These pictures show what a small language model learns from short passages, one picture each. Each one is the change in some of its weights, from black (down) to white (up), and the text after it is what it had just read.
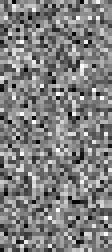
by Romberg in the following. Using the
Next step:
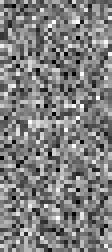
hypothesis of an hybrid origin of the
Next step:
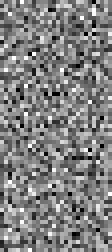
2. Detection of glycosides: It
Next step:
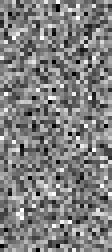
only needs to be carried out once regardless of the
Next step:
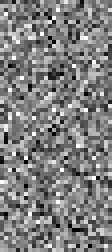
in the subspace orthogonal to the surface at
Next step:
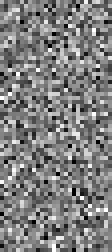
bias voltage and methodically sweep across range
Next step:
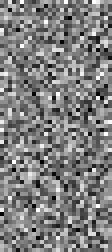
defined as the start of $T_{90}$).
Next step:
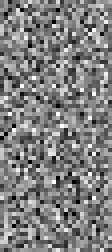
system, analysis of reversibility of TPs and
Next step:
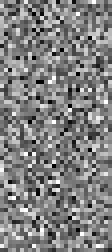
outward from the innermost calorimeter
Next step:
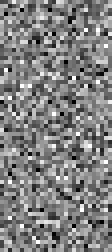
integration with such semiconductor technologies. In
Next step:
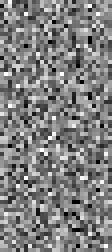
a forerunner of the industrial
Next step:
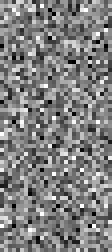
in case of key equipment, dangerous
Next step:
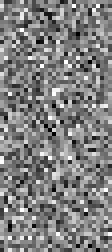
the s-carbon atom. These
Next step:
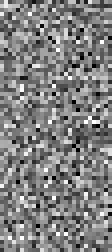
for 60 min, using 0.1N
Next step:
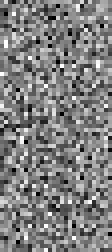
from the Pennsylvania Department of
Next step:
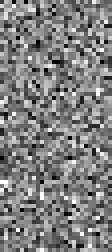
and then use a second layer of concatenation to
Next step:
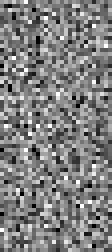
importance The organization has excellent management 4.3
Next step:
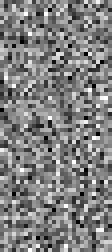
power plants have been built all over the world
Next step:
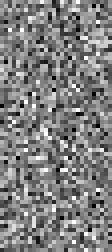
women ($p = 0.039$), relationship
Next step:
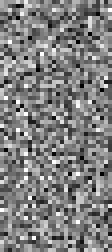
and perceived behavioral control based on availability,
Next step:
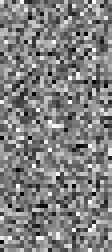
system shown in Figs. 1-2 with
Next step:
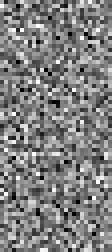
integrated climate control models of livestock
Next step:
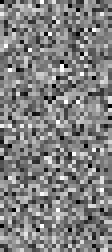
between them. The substrate can for example represent the
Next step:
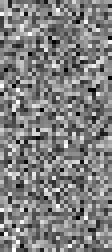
Vokes, E.E.;
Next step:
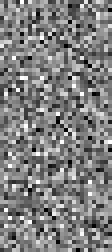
chemical changes after irradiation to optimize
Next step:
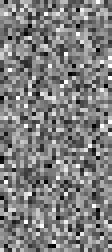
it is easy to follow that the search space for the
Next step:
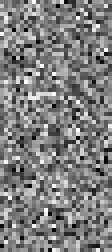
and Diffusemorph architectures with comparable
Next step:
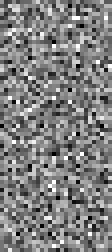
account the signal propagation in the environment, has been
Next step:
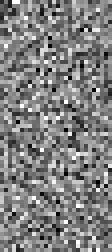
with a dust-enshrouded nucleus
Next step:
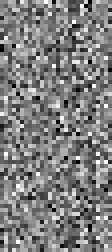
initially exhibited evidence of noise, typical of conditions
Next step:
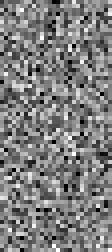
class of gauges. A BRST
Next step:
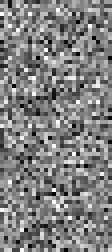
by f.o.c. If this payoff
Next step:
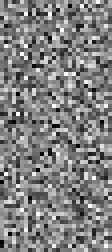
equilibrium, we have the expressions \begin{align}
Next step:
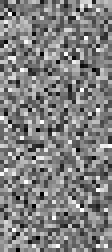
flux of $^7$Be neutrinos,
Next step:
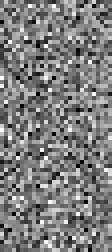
kg ha⁻¹). The treatments were
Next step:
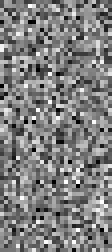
maize. The wild capsicum
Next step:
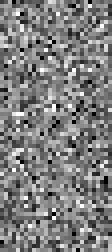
as chemical fertilizer + 25%
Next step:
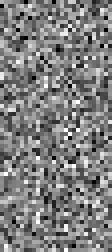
mentioned that roads are govern by
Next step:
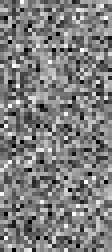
been found to be vulnerable to
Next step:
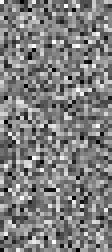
be found for all investigated valuable metals.
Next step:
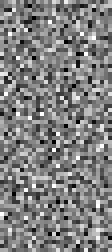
\section{Seven Propositions for
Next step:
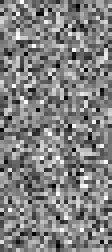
the scientists. The present study aims to
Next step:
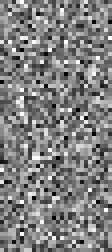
them on demand}. This paper presents two
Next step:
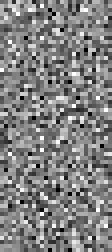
in this case, because it will break global
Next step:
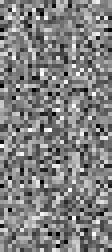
equation and the Poisson equation yield a
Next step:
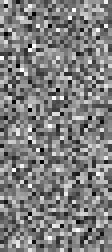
provides positive results compared to continuous winter wheat
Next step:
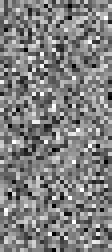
playing field” in section 5 by **updating
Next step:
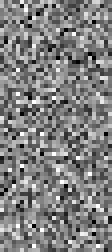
processed in SPSS 16, the results showed that
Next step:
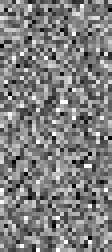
C., Mascher, A.,
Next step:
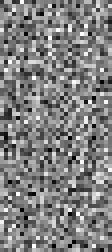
its effect is being gradually incorporated into
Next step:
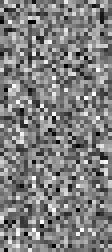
distance, the supernova rate is lower than
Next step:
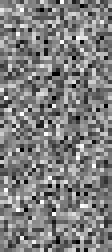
the energy loss in (\ref{LIN12X})
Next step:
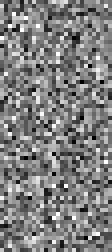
oracle to avoid non-halting results similar to
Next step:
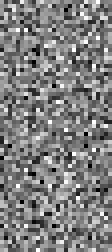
therefore does not allow a robust statistical analysis. The next
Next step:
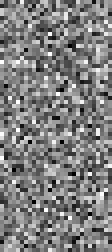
depressive symptoms in much lesser time
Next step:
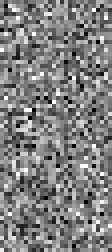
lower bound to $\Omega_\mathrm{mon}$
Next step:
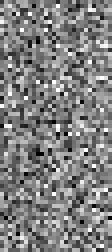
educators have barely scratched the
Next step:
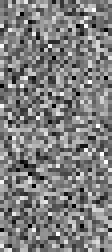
\mu\text{g Mo}$ was taken in
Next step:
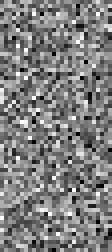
this Monte Carlo sample are fully consistent with
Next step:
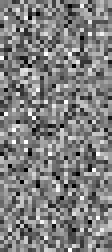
classes $[\ell]$ of null normals
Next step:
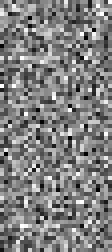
is not difficult to work out relations between rates, angular
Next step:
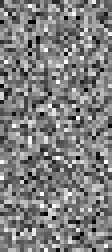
State, Nigeria. The leaves were
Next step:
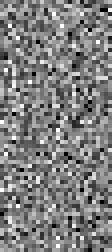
extensively used recently to distinguish the
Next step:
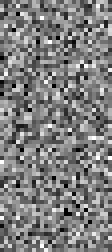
group [109] used dipyrindine
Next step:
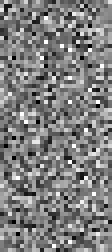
The experimental time was 480 minutes, where the
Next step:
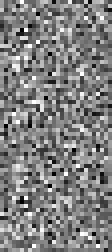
notes in a performance established in Section
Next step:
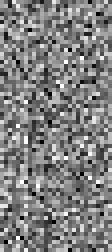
behaves as \begin{equation}
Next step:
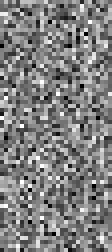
useful to reiterate that the indications and
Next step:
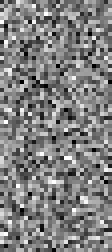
often shown as basic pie or bar
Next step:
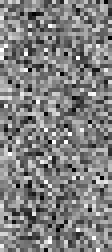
Grounding Entity:} Toward
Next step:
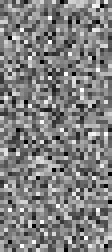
associated with mental illness. Subtheme
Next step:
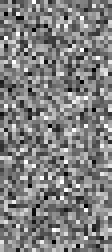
that world; the meaning of what happens;
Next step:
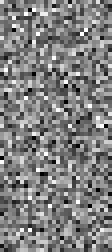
Only the line labeled $0000$ is
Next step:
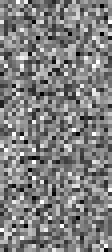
weight (blue), and band weight (Green).
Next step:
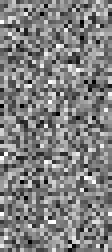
dispenses the information to the learners and they
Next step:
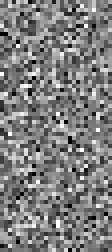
\equiv 0$, one can find all independent
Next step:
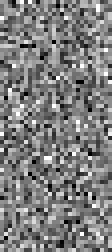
tensile strength (all samples) The
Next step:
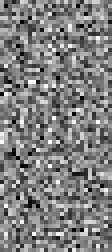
providing the necessary facilities, equipment, and resources
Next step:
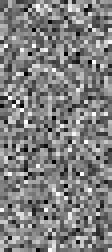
Specifically, position ($n$ dimensions),
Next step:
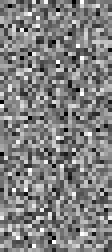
spins point in the (say) $x$
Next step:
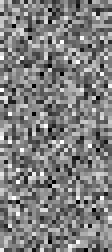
LGH in October 2014 with
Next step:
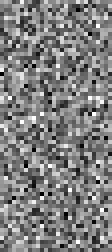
different values of $D$, along with that of
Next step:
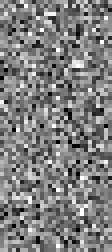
methods for the analysis of safety in the objects of
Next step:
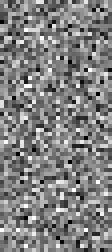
included in this paper which might avail the developers
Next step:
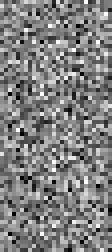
introduction, this situation arises when
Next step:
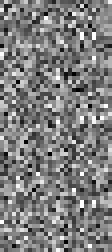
The typical decay length of the potential $\lambda$ is
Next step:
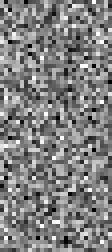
is inherited from the first one and is used to
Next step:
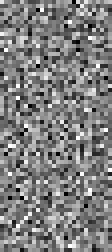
> T$ \label{eq:dint}
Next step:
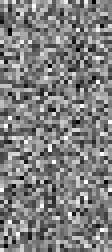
strong electrolytes (Ref.
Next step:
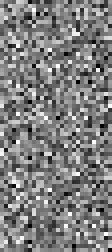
(T) while they are (F); A
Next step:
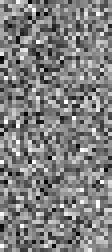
({given in Hz})
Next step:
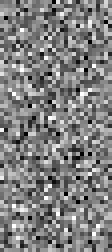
P-value of company income tax less
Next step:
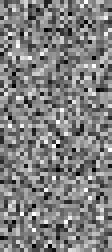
minimum locate at the K and K' points. As
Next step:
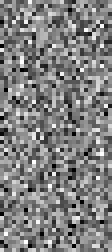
do not oxidize under ambient conditions.
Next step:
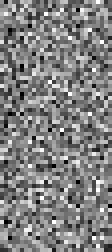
it as opportunities and threats for more
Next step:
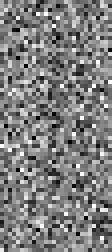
establishes a robust computational and experimental framework for
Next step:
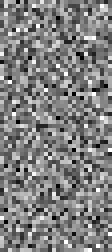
\quad\text{as }s\rightarrow
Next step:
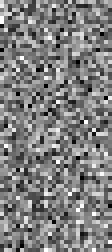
the clinical courses. Case based learning
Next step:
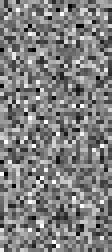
experiment claims observation of a signal for
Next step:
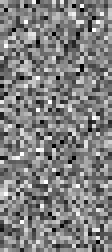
of pneumoperitoneum probably due to
